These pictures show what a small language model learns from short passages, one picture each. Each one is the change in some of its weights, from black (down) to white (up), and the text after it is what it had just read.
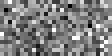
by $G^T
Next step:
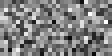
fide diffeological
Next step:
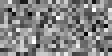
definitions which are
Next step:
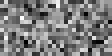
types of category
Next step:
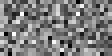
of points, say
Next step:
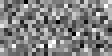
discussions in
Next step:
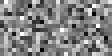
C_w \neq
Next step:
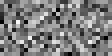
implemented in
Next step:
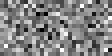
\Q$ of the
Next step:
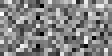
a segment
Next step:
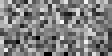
set, it is
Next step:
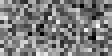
lines, as
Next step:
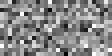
distinct from
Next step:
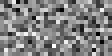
It turns
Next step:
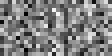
the combinatorics
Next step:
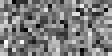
estimates of the
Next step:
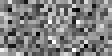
in response to
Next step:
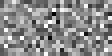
\bp This is
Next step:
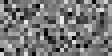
we have used once
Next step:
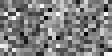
à construire
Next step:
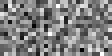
which yield the same
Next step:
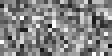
for a crude
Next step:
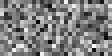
calculating the
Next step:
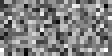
Hence, by the
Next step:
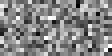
x$ on a
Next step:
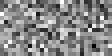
\in G$, where
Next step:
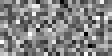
the equivalent graphs on
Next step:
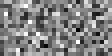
of the orbifold
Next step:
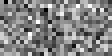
If $$\liminf
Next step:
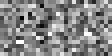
the rank of its
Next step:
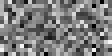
applications. For
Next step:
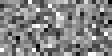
is not an edge
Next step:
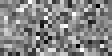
$F \colon J
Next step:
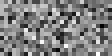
closed, generated by
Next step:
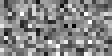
many others.
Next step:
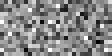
divisor in a
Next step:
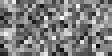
\text{ker }
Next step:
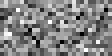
below, \[
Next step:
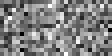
can show the existence
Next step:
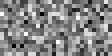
the inductive
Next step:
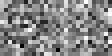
derivative $t
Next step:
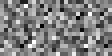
of $\bpp$
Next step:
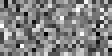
$S$ will
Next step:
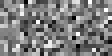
1$ such that for
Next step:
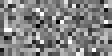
We prove our Lemma by
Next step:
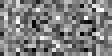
First we note that
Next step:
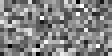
minimal possible dimension of
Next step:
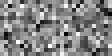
We obtain the following exact
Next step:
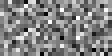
$\alpha$ in
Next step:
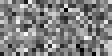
control $u
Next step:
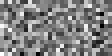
sum of the algebras
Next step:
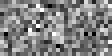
the hybrid
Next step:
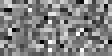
assertion in Theorem
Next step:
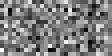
Banach algebra to
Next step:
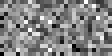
Putting $k
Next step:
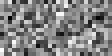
constraint is the
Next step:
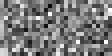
results of offline
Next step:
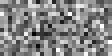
the quadratic
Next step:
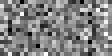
of connections between
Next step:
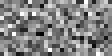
a number of other
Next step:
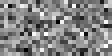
We prove the following two
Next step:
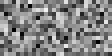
is meager in
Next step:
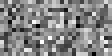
general dynamical
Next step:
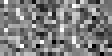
Oh. This
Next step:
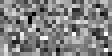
we intend to
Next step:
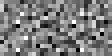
of order 64,
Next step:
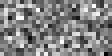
This completes the proof
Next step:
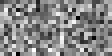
played on
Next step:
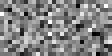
in a special
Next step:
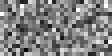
for each face
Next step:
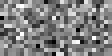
For the case of
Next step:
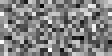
in the number of
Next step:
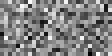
map $F$
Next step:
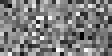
constants, respectively.
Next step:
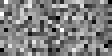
a and b: |
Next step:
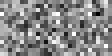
and the corresponding long
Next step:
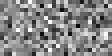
rest of this
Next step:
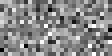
easy to see
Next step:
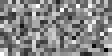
equivalent if the corresponding
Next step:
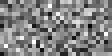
\] Let any
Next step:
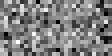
we have the following
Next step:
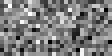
show that every formula is
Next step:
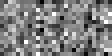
{\small {\bf
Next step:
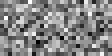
the $\lambda $ of
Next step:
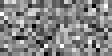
\] The base of
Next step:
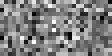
would be
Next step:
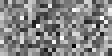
and $c$ is
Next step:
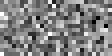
-- the free
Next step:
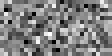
proposed model by
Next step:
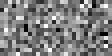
Q_{\gamma}$ between
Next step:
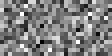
of blue points
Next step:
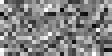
required properties are
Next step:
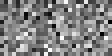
to $D$ implies
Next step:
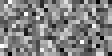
{\text{if e
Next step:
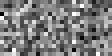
fixed ordering of
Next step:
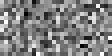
work was done
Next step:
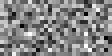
minimal subbundle
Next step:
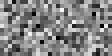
term with a local
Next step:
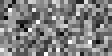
solutions to the
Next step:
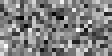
is given by \[
